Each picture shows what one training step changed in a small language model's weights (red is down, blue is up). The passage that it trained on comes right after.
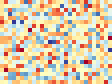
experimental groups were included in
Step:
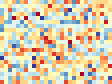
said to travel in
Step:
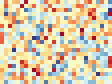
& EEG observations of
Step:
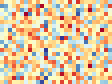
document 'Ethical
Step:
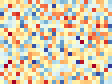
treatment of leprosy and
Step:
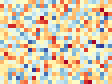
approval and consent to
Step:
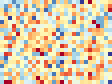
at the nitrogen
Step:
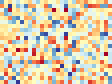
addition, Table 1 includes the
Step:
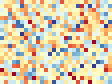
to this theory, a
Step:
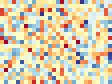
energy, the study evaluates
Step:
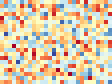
condition, a dual
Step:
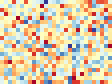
by local companies and
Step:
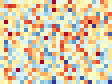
on the RALES and
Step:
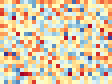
will play a key role in
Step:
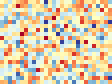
in the past years. A
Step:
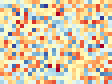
integration, coordination,
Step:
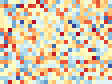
the correlation between 2001
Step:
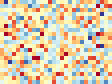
Concentration Storage
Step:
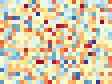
uptake decreased.
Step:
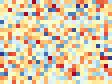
of data sharing within the
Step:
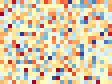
noted that this relationship is not
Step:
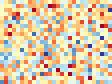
and calibration of a new
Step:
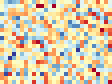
the acid should decrease with
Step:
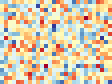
is based on my field work
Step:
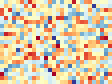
both from the government of
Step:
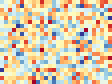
the other hand, are involved
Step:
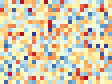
skills and making
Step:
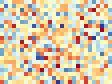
reporting of prices
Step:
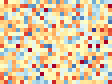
to investors and enables
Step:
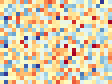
might be needed.
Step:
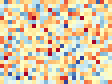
writers for the blog
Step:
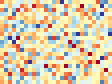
F1 scores for each
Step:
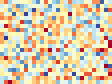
finding faults that have
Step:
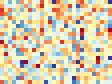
study the mechanics of a
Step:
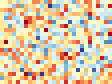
the protesters crossed
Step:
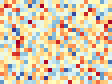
rigorous preparation
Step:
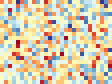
volume. figure
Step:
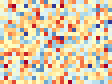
data from these meteorological
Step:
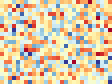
Region this events are
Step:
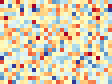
of the high shear and
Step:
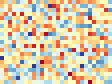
100 partitions, the
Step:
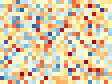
Δh l i H 1
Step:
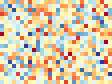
effectiveness of
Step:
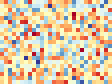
transitions as these are
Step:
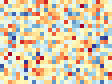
its application in new ways I
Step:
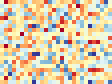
PRACTICE IN
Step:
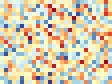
fiscal policy in the
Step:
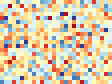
and fulvic acids and
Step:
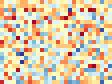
a better coverage of the
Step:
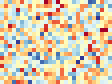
miss occurs on the
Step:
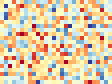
Food and Drug
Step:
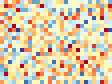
since their color values do
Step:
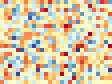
showed no statistically significant effect
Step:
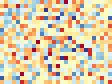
ideas for hardware
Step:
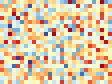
substituted by their
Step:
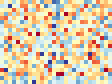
Address: Pacific
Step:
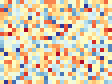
regardless of their
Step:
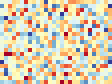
and 26 weeks.
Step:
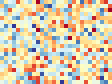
Fig. Influence of
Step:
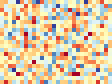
stress. Moreover,
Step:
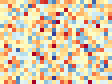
that the data would not be used
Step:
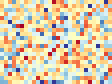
and resilience factors and relationship
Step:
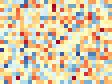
either contacts are
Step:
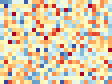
increased in Group C
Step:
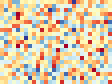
figure below, with
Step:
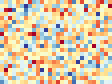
instrument was determined using the
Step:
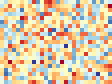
time and in context enables the
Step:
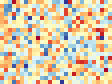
of approaches pursues
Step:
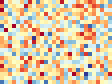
Banking Service
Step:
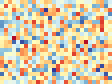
address environmental challenges. In
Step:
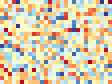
read data such as parameters for
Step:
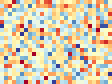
and the advantage of our
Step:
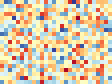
works. ns:
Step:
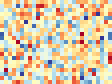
enhanced quality of life.
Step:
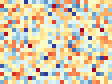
partner is responsible to
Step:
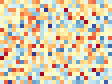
Testoretc to
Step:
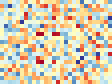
value decrease with the
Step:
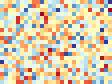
lymph nodes.
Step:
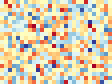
off and washed by
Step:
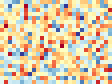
as the pressure order to
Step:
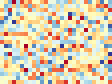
mentioned in other studies
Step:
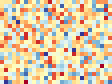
*The Persistence of
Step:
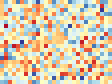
volume average in B .
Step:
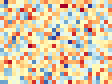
and customers. A
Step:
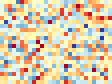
to write with his
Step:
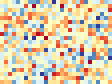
1$ LWE samples
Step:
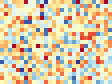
panel. Since the
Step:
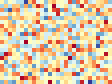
existing resources that either
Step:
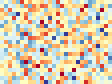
other missions of the
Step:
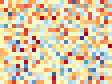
naturally occurring
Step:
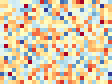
jointly process images and
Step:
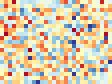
Prior 2 LSCS
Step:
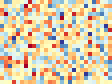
quality and customer
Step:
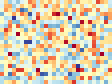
a guide to action,
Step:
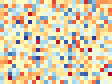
are characterised by a large
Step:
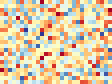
analysis concludes that a more
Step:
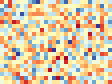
the three important parameters c_1
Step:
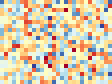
alarms can lead to
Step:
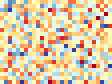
as for any defects of any
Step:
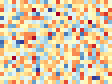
a simple model software
